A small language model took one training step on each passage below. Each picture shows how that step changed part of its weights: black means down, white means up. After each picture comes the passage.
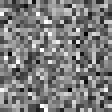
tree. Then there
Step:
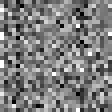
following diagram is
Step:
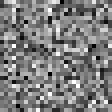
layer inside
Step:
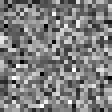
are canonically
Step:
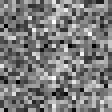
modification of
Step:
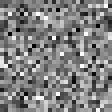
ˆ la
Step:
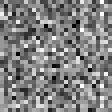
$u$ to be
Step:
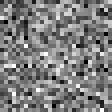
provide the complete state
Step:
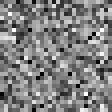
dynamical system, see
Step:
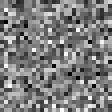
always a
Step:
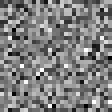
a convex set
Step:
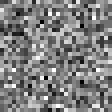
therefore equal to the
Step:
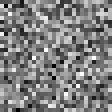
set method is used to
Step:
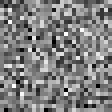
to check by using
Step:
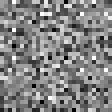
it also follows from an
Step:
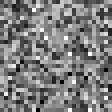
differentiable on
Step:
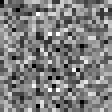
and Lemma 3.7
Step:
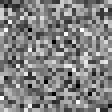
to show that:
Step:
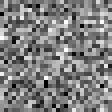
is less regular
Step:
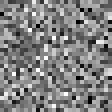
Tutte and
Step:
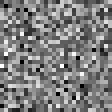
of vertices in
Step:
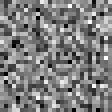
1 + 1\otimes
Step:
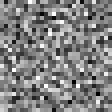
brackets on
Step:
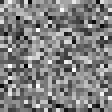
in the interval
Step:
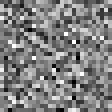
for instance to
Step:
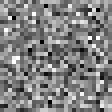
a rainbow
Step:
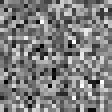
If $X \subseteq
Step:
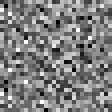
inclusion matrix is
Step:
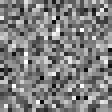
dual Banach
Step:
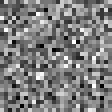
and $Q'_i
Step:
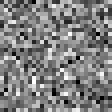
cyclic code
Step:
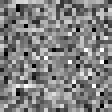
\ee \et
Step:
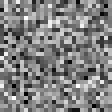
some notation.
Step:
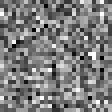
$a$ and
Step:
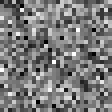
from the singularities of
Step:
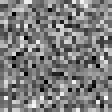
that $\tilde{\mathcal
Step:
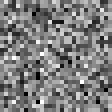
a function of the
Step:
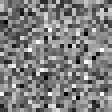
Applying to
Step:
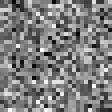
(see Remark
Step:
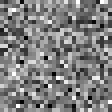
the selection of
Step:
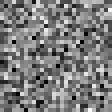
only one $Q
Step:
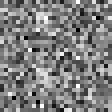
proves that the
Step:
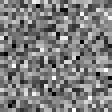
It is easy
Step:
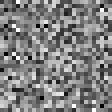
\text{ if }
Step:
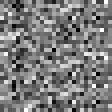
applications about
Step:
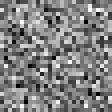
for a naturalistic
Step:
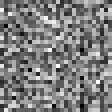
)$ is a
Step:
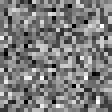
We note that this
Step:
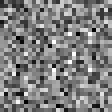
the Neumann
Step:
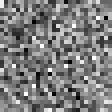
``Sur la
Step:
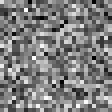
values not yet
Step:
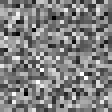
circle in the
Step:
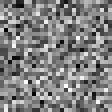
form a category
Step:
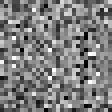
connected component
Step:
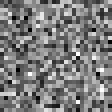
we are left with the
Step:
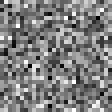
For each of them
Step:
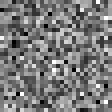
By uniqueness
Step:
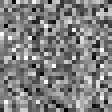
\item The family of
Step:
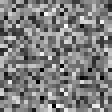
the strata
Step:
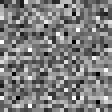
is not sufficient
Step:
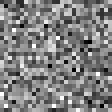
is diagonal.
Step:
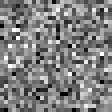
trivial. We only
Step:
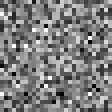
$\omega$, and the
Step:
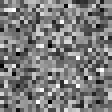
words, the
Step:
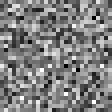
After computing
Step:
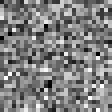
is odd, so
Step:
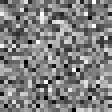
and basic
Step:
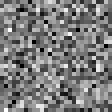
certain not
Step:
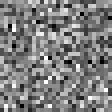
it at time 6,
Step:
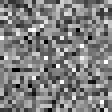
states of all
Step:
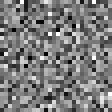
Cartan groups
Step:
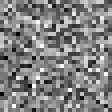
however, not
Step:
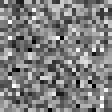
on $\partial D$
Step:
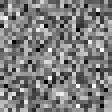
small parameter $\varepsilon
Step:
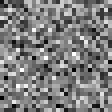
the gradient of
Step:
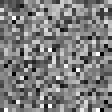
and is such that the
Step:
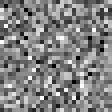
of degree $\le
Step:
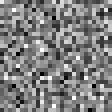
size $2
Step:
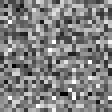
in various numerical
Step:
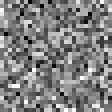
of the true
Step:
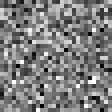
at a fixed time,
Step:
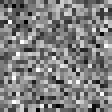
with a minimum
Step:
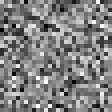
the interface would
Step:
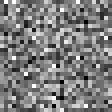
said to be
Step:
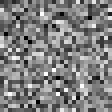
of the basic
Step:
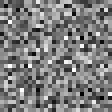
in the coordinates
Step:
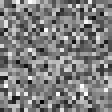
cover of $%
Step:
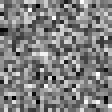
which is the constant
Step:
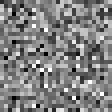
for all $x
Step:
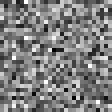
is a monomial since
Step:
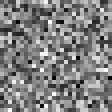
a solution was given by
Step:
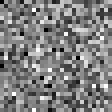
field, thus
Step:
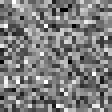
the triangle which
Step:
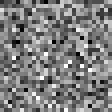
these are completely
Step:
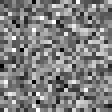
result, we apply the
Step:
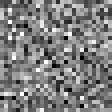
to stop the algorithm
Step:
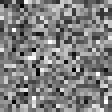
is the same for
